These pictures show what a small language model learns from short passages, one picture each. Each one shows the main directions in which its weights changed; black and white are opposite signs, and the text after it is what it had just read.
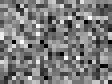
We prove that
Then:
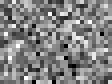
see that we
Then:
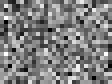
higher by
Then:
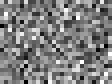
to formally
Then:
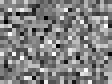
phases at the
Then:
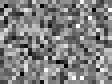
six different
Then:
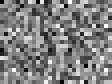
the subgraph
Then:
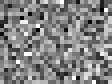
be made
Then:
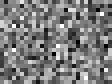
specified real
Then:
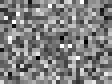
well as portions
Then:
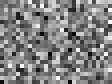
on $ \R
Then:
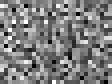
there is no
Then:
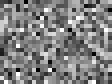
a prior
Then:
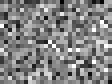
to provide
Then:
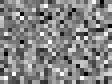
by arc
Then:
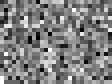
the ideal
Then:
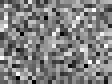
is a constant over
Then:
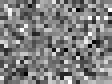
We will find
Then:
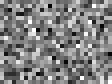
terms of their
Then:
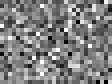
$f$ on
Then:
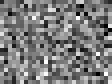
array with a
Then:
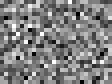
and spacelike
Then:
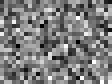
ray of
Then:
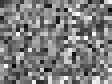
points. We
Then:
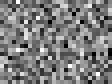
of Bit
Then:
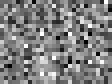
$\partial D$
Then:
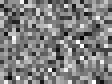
we put
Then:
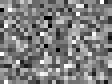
$m$. Then
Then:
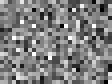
constant $8 <
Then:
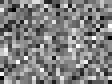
a fixed
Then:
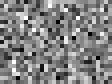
g \in
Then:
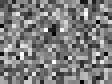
and Travel
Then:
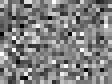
real issue
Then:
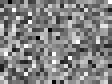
only if there is
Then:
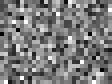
& $\widehat
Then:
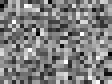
due to
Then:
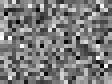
BSS, which
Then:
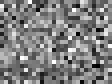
transport and
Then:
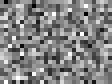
no converged
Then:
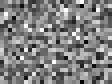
and considerably
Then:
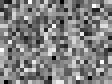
the direct
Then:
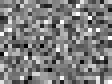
must. As
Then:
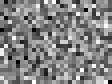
close to a
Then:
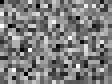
scaling method is
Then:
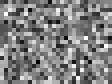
related to the
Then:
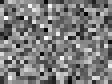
this torus
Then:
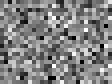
from the first
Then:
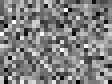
difficult to
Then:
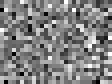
no estudo
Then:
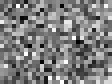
Proof.} We
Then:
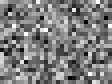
dilation, where
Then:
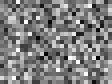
of $\Lambda$
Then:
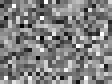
existing results
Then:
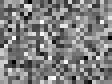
in the training
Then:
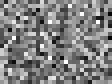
in the manner
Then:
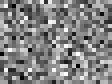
one is the
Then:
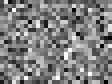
dependent on
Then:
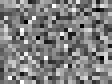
group and the other
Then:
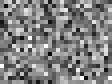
the general theory of
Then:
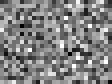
have not yet
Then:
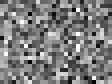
map is defined by
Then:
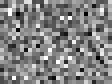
of these notions
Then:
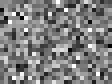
principe and
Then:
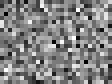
to CN
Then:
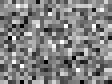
will not give
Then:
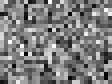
infections in
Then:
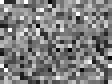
to analyze
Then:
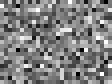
tanto para
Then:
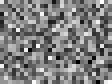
of forcing
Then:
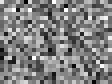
the Free
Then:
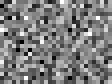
atención a
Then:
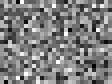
and for any
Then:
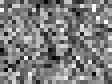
the spectral
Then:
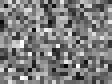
the paper is
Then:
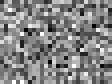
functions (see a
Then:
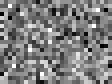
in front
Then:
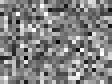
a lot of
